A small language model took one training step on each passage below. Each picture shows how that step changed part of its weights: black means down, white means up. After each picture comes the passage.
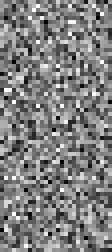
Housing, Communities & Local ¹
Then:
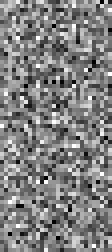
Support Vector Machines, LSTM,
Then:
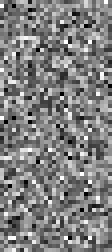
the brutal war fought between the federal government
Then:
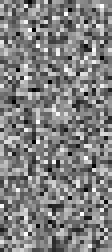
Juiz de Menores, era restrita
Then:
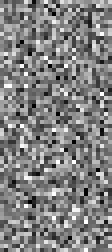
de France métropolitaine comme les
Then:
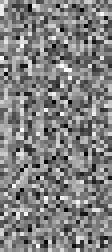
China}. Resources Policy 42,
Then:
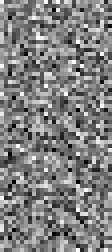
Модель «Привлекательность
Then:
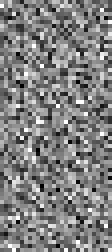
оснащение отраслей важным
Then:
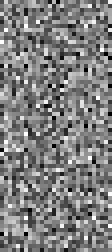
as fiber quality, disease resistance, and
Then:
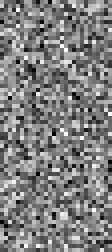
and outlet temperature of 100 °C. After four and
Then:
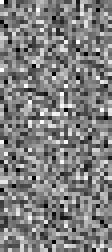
**TETHER (USDT):** The
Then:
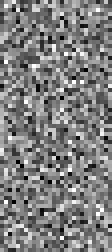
a fundamental origin of rich spintronic functionalities,
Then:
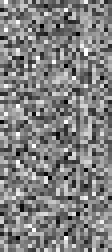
Finlandia, Lettonia, Lituania
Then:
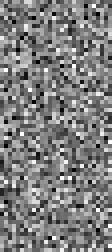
derive an age consistent with the lower RGB and provide
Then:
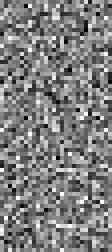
que se retribuye a entidades privadas
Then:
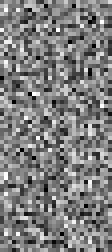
algorithmically required information and data for analyzing algorithm
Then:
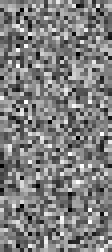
contributes to the observed bulk shielding signal. No
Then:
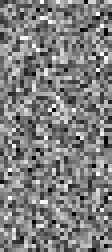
on Water-Treatment Costs -
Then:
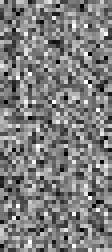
dil kullanılmıştır.³
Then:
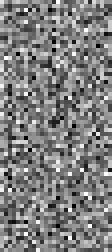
de cada um ao participar das atividades
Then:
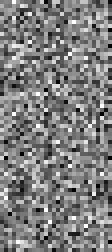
matrix that diagonalizes $\Sigma_Q$.
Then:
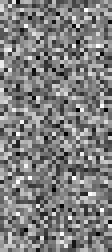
that any invocation of the protocol results in the transmission
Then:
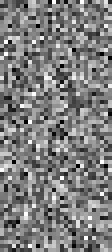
credit of making significant contribution to R&D in
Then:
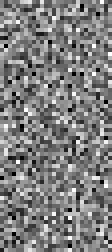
about a user; ii) aggregating and
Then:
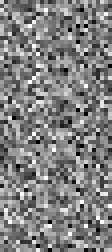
узоқ давом этувчи
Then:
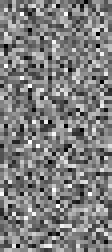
LLC the city of Tashkent,
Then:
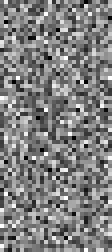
over time (Grootendorst 2022). In
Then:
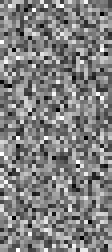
it. In his comments regarding North
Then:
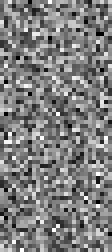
van SURE-Farm die betrekking
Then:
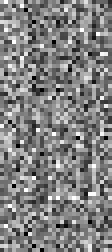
Amaia Bacigalupe.
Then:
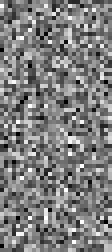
the operation of generation facilities to produce energy at the lowest
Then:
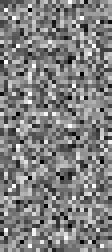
55 subjects. For simulated motion of ±5 mm
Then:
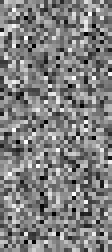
letters. - Outdoor advertising
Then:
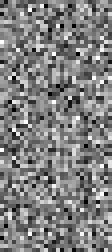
la experiencia de NTUA con el objetivo
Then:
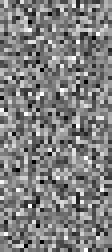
octane(2) (O) at
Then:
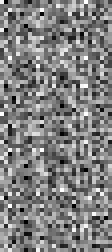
YETMAGANLARNING HUQUQ
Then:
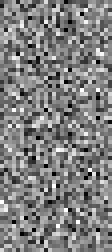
\ket{-\ppp_x} \right)
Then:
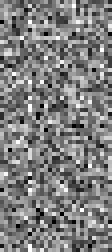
compounds observational problems, from the origin of
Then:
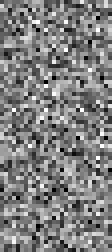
balancing test between the cost of the proposed action and
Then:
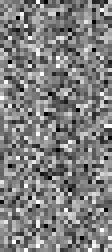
para la región de Veracruz, sin
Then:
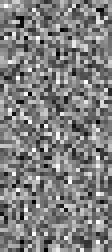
vanity, and idolatry" (2007).
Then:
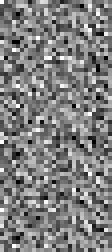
katkıda bulduklarını,
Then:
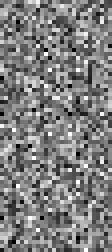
3.5. Variety yield components Table 4 presents the
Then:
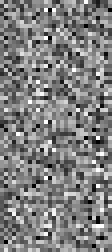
ёки катта ёшдаги яқин
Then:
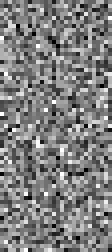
que exportamos. 2. Para registrar
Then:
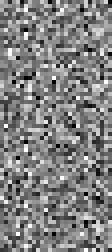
важно сбалансировать
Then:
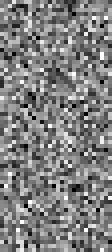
and genes. Then, GCNs are
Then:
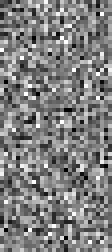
have developed only a leaf rosette in the year
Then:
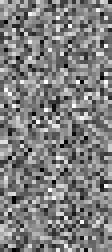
but much more common, and brighter, in
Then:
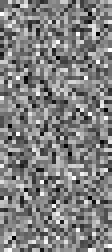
Carrier Frequency $f_c$ &
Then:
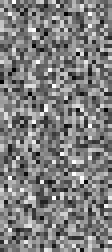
from population dynamics. Our main interest lies in the statistical
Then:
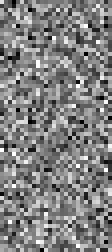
материальным уровнем жизни.
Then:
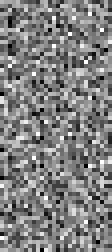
mutanosib chegaradan oshishi haqida
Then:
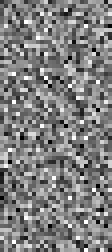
компетентностного подхода в системе
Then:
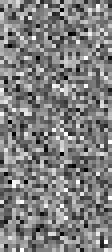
that a new measurement of primordial $D$ has
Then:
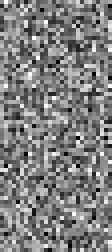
indicators have poor specificity, acting as markers
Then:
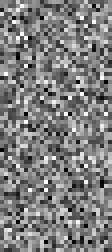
not negatively impacted and to initiate the process on
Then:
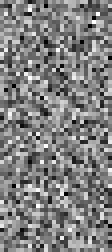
positive response from PAUD teachers in Batang
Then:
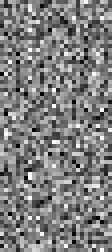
to GAIS. Most of the patients also showed
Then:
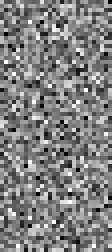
age to children of preschool educational institutions,
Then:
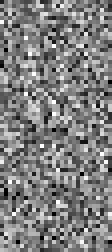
data Possible Data creation process (only for
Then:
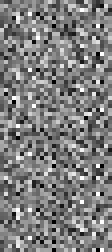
سالم، رو به
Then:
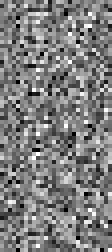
В результате были выделены и
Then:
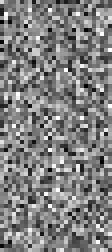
o'rtacha harorat, amplituda,
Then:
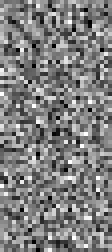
\end{enumerate} The extracted details are then
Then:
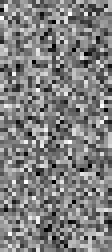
dataset of Chinese drivers' driving behaviors
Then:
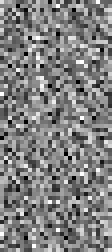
kuchlarni chuqur o'rganish,
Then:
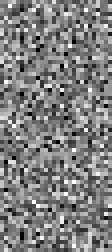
min. abgetötet wird. Die New
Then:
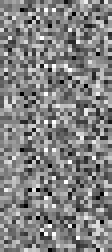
шу тартибда очиқ
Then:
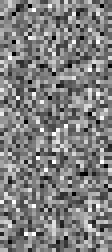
narcísico da branquitude. A
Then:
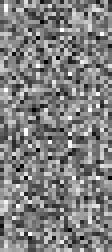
direct damage to crops and disease transmissions, where
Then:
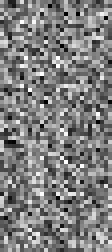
forms of storytelling that explore human experiences,
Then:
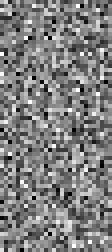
is not the right word for them. They might be
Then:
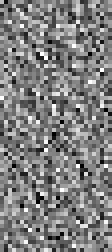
CNN an objective function of the PSO,
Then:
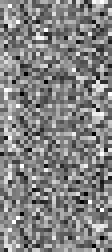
ёзганлар. Шундай
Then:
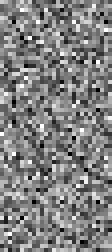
projetos acabam não o fazendo (e
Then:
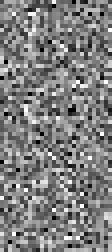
larger than 1 kpc in radius, the value we
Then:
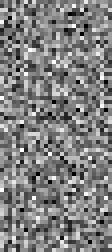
Man can increase the productivity of the soil and improve the condition
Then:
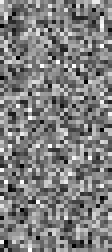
process. Some important real world considerations were not implemented which
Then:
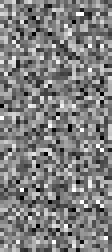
the results. \begin{figure} \centering
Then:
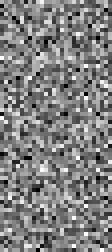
we want heavy batch normalization and
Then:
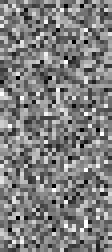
I_n \sin(n\omega t +
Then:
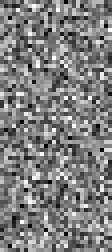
Supplementary data to this article can be found online at
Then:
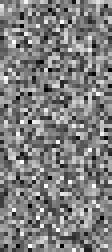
variable, appearing thanks to the foliation.
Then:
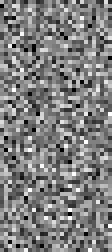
the three \feii\ strong CD sources circled
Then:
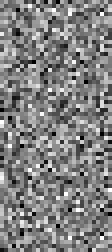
analysis as a method. Very similar social representations of
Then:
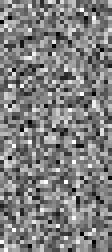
Open to others' opinion 3.3
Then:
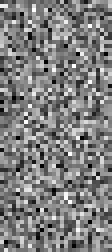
a nationality basis. This is also reflected by the
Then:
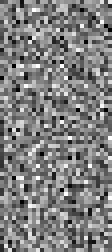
developed regression models are considered as piecewise linear functions.
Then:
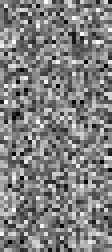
exposes the practical thinking of Aarti.
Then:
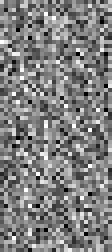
this section is only to make a preliminary examination
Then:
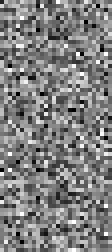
decreasing $x$ from $x =
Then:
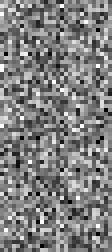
adapt to other workers and children in
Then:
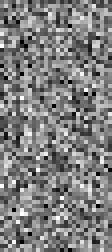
set employees engaged in work (Coomber
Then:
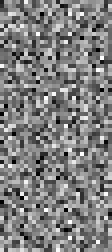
(b) Scanning electron micrograph of
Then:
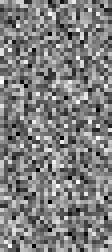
hajmi, yo'l to'shamasining
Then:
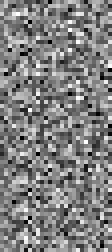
медопродуктивность около 20
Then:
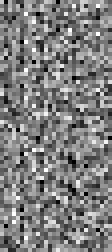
(\bibinfo {year} {1999})}\BibitemShut
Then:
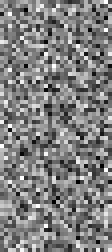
проблем и работы в команде
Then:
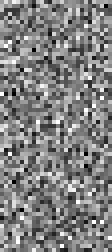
tras de otro. Que hace es que,
